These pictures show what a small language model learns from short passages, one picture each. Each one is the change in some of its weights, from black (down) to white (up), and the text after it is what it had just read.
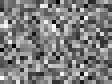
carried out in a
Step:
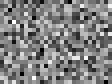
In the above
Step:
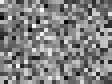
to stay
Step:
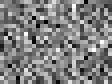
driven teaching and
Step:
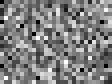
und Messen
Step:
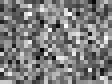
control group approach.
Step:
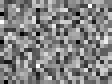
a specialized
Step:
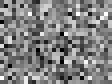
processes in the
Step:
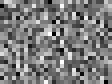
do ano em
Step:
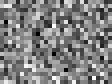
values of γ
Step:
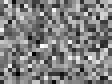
them access to new
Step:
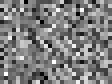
real patient increased
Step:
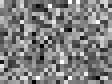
Although the
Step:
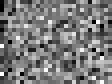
w uchwale
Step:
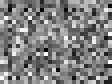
adjust the
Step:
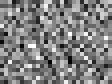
for sample K
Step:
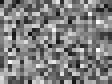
new kind of
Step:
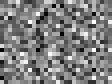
signs were
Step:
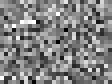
to guide the
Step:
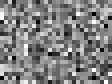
result, a
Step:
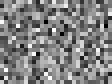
permanente au
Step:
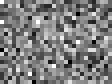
designed by the
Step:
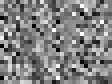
should recreate
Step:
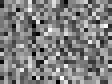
investigación :
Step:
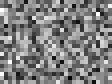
concepto de
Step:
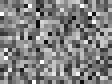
in character.
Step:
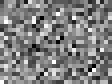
lo relaciona
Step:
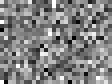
Una función
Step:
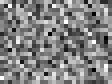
followed by
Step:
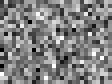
Technology of
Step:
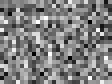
por cada lote
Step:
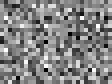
and other biological
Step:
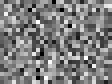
The background
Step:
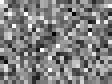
positions is
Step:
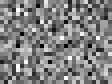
by avoiding
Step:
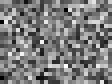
This program allows
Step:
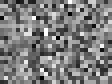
general assembly
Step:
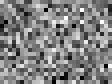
of binary
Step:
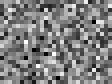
o entendimento
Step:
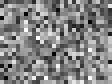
va undan
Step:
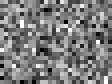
rising demands
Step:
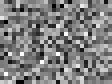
Congress in
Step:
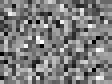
analyzes methods
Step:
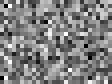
planning will
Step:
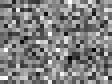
to evaluate how
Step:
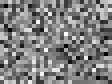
Collection of
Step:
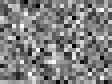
crossover rate
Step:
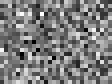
Figure 1.
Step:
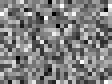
most common cause
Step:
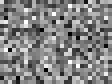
and the similarity
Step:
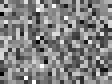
him away
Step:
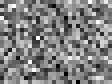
the topic is
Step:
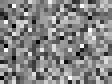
recogidas a
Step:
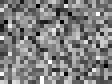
de sales del
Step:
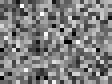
provides dates
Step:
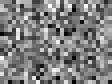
on topics like
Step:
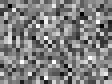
though most
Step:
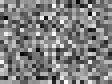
oral communication،
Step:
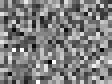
СМИ в
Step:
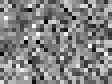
residual strain
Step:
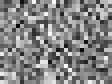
individual plant
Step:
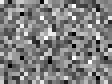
auditing and
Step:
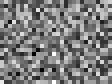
the Ministry
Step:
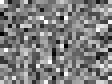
emotional state
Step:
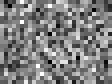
*The B.
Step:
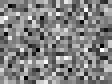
assemble as
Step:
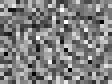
a importância
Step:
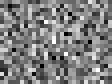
entities are
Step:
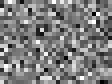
nesse nosso
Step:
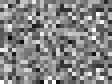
infection that
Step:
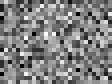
has also to
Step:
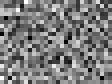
– based on the
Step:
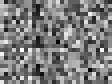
вы можете
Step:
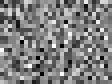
of interest.
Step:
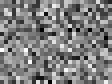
due to the fact
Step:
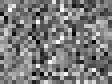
help young people
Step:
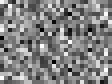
establishing them as
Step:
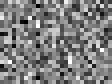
combines two types
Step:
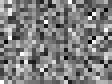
ground resolution
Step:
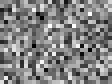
in alkali
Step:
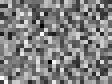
Table 1 and
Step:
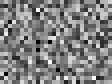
the environment,
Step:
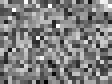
the Lake
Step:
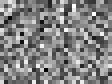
sounding on
